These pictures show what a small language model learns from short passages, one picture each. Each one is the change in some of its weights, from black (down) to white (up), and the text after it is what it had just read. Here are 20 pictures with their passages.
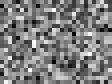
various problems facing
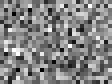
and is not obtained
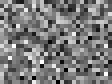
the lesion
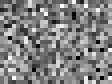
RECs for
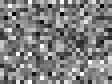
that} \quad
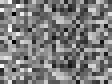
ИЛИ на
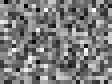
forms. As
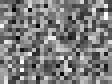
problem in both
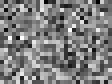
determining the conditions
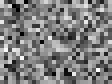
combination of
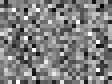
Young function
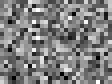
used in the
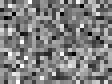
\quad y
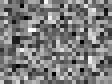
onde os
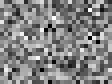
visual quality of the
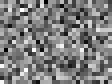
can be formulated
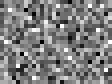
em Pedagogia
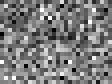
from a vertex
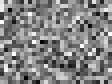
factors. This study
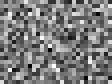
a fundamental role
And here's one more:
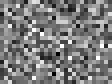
utilizadas as
